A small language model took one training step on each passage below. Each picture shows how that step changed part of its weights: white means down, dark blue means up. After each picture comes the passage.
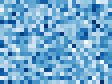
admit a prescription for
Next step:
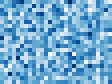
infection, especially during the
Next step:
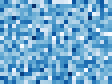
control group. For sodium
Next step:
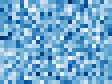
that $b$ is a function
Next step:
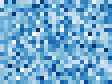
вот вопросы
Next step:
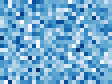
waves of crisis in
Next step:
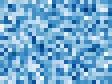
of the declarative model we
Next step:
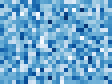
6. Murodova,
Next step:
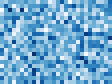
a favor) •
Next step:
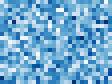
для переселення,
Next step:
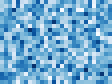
cost-effective treatment.
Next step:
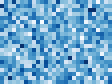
that use will instead
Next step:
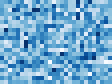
Appollonio {\it
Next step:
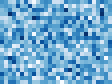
fed all high amino
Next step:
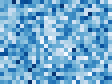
is preferred over the other.
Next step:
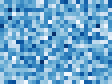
two scaled tensors
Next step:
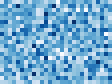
en français).
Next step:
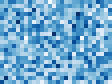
sheaths and 30.6
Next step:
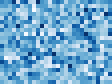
e 12,8 casos por
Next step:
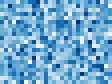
comorbid conditions such as
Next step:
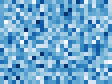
señalan Ruiz
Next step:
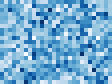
that was distorted without phase
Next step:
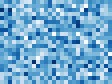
Brazilian literature;
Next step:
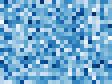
en una ruta de
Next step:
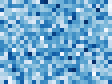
modes of forcing like
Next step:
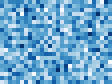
spanning tree in
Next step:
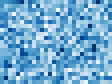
series of national design
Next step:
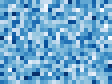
participantes através do
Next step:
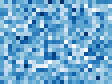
reto, realizada por
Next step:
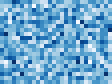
pada perspektif
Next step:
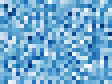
observables can be estimated from
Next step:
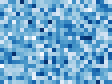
and frequency $\omega = 15$
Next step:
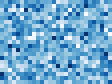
act on $f(u,
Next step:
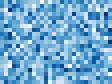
relação processual. ²
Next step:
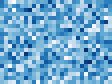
its subsystems, and
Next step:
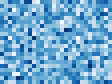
the line and continuum emission in
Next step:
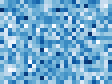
knowledge will not be sufficiently
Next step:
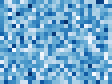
of Pakistan,
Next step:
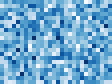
cultural, commercial and
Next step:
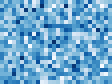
bubbles, and this
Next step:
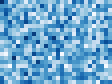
кВт/м² і
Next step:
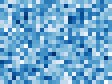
it cannot determine the
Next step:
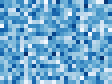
systems. *Eurasian
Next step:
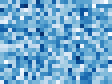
sifatida o'z
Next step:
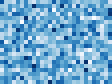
per share for buying of
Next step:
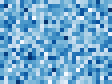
spectrum. We also performed power spectrum
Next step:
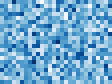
развития высшего
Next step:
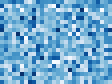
effort to maintain
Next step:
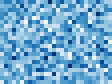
$n$ and success
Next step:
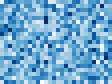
आदमी की
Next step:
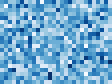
has the lowest energy, in
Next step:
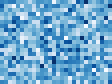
the laser, when the
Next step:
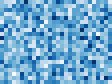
(EP), at which two
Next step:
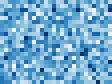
Catholic has no other
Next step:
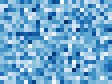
data, and the trained
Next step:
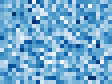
galaxies. Stars with
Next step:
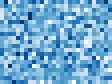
different marginal scale parameters.
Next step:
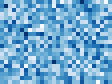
a function of external
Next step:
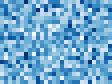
a weak quadratic
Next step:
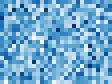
vapor concentration of metal
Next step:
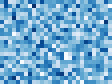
spectrally smooth, while
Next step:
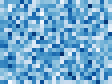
value suggests that the difference between
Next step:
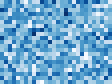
dan al-sunnah
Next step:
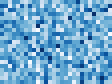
fora o temor;
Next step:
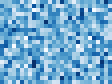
customer experience, while
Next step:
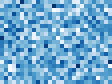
con videojuegos
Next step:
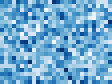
further damage and developing
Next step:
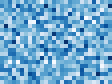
eso, con nuestra
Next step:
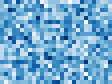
the individual surface energies.
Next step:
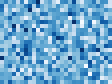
образование. 2011.
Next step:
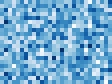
perinatal loss [9].
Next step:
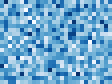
fungal infections.
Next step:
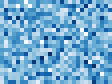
des contrats est associé à
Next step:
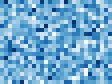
principle of celerity.
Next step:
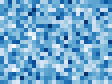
the difference between the points at
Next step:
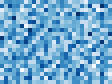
muito agressiva,
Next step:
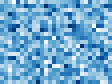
yuborishimiz ham
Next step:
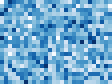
each time step, a link
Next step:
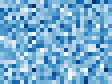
density as \begin{eqnarray}
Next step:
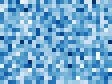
devices, e.g.
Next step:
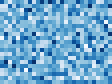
During the class-0
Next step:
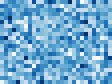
interface $i$ at time
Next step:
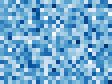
aos níveis
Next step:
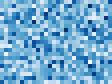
replaced with a general
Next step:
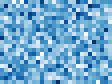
model as the primary scores
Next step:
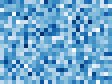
also exhibit notable
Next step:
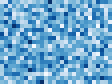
yields: \beq
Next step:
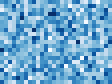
desired 2D flux
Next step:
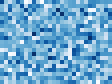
calculated by the temperature coefficient method
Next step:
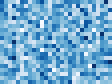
$z$-distances from
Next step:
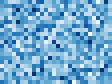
of feature method coupled with
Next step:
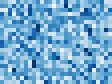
tool that incorporates
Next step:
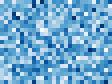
подставив из
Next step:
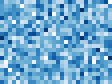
CED. However, some research
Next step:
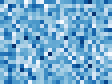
recognized by both the
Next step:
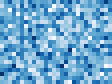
the symmetry energy, though
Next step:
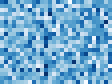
ve sonuçlarını
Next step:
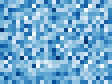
тези белези
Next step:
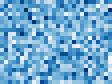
(for newborns
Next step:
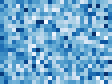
: Methodology So :
